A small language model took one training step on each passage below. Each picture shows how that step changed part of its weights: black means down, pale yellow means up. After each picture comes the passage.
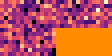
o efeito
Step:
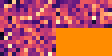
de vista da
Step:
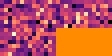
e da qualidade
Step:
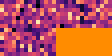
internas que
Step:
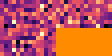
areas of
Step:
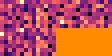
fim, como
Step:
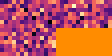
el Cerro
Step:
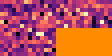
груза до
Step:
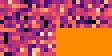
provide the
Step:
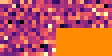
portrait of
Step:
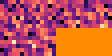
Va bu
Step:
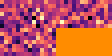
va emulsion
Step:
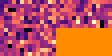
in Open
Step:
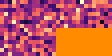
prática do
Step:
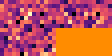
dos tesis
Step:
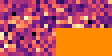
dias de
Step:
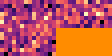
в мире
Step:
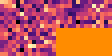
citado pela
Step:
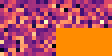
no hay una
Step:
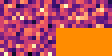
em ambiente
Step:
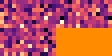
виробів в
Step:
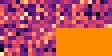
dar și a
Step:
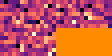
maka di
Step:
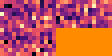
ва унинг
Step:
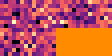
tuzish va
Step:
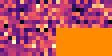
produits à
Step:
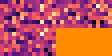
existence of
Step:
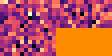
meses. O
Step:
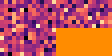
del Sistema
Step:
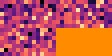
а также
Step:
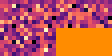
realizadas em
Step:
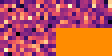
qué es lo
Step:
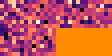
asiento y
